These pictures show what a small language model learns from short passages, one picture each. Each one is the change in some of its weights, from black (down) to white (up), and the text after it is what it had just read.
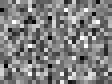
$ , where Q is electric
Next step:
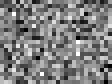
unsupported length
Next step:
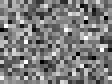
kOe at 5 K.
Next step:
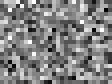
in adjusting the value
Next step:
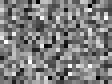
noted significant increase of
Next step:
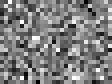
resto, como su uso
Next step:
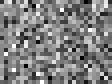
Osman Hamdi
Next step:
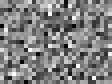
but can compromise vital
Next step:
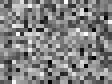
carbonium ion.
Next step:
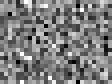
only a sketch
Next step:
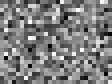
of magnitude.
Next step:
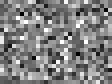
of the Langmuir
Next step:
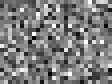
various components of
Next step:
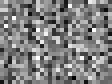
leads to the development of
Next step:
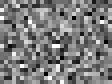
и позволяет
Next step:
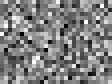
Therefore materialists are
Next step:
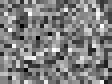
Avenir*, n°
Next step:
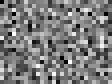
Note that we have
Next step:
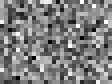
achieved through the
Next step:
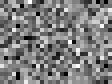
or improved if they were
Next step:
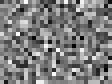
argue that EEG
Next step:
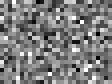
to increase as solute
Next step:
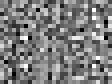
Series?} The
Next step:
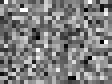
size of the patient
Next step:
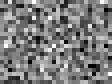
using the simplified
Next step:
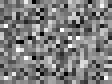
to the morphology of
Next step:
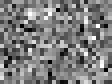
assuming equal squark
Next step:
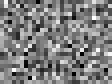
FBG signals.
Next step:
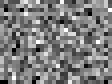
recoverability. Across
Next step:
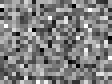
individuelle et
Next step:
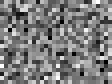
cyclic condition,
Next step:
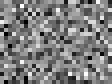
is full, the
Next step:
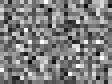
and the performance of the application
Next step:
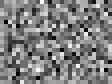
healthcare system.
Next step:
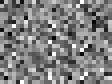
secondary schools.
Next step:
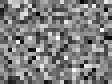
with the zeroth order
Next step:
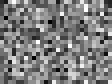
decay release the main
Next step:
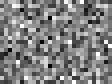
Catalog contains
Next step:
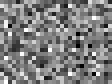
are achieved during material
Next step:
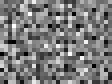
такому разі
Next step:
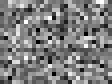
the $C_\mu $
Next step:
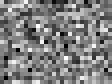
is very small (in the
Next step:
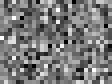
also investigated compared to
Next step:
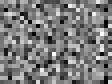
use the unnormalized
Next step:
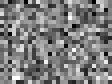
be realized in realistic
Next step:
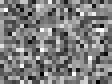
the domains in
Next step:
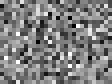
vast majority of
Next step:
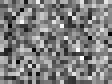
equalizers in the presence
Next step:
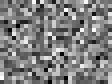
post- op respectively and
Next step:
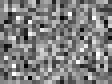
The experimental group I was
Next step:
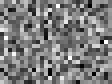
randomly placed
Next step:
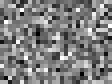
various cord care
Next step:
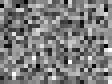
basic specifications will be
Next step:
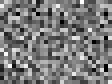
gerbes, while
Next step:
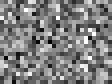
as informações.
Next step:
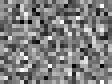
- Regression Models
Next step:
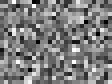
to be perfect.}
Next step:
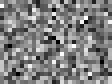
on surfaces.
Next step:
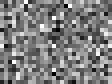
593K and may be
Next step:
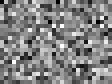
state is rotated in the
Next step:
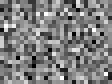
state specialized institutions
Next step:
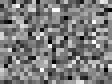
on the same line formed by
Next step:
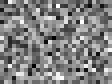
de pandemie in
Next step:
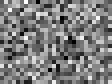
power lines, which would
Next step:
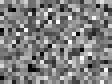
coverage with a monthly
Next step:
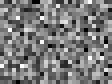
specimen discovered by
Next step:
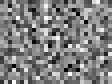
so that the obtained lower order
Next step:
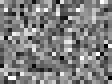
of CYs which have
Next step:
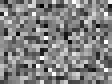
Sipirok with
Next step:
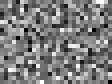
the MWPC material
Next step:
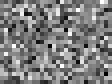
of the pilot block
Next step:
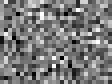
education, communication,
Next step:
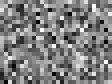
20 November,
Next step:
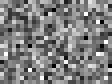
de motivación de los
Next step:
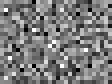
bo’lsa, bu
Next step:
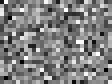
of work, which involves
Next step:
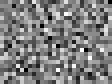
and autonomous nature
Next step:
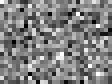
tecnologia e à
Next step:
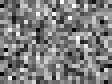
deep bilinear model
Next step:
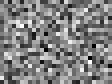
arasında pozitif
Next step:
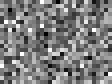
were lost, batch
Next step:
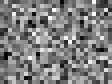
reductive functionalism -
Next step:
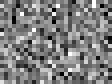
7 fevraldagi
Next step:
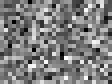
interesting that magnetic
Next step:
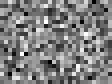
environment and intervene
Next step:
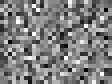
systems --- to investigate
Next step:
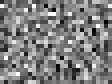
Of course, not
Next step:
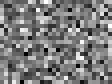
in various quantum systems.
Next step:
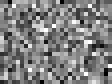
the extent to which each
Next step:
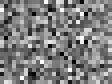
with $V_{DD}
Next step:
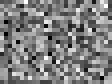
used in the performance tests
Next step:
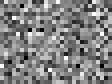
mode of ionisation
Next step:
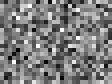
principles of law. The
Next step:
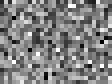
much higher risks for
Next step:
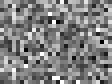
scientific method and
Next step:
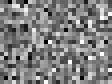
raisins that has been there
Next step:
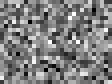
broad spectral
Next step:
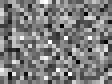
the actual number of
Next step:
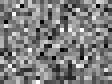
activity (Figure 3,
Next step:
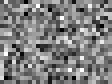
preserve both consistency
